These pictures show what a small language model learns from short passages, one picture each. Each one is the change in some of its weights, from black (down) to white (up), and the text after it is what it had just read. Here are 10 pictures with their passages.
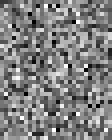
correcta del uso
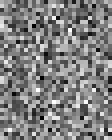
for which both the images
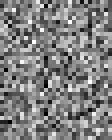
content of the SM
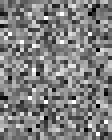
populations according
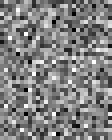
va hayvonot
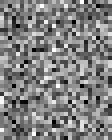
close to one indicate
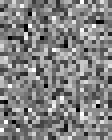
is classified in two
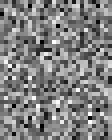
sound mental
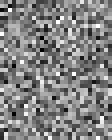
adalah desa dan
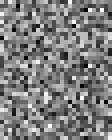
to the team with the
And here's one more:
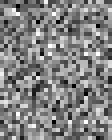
A and B antigens
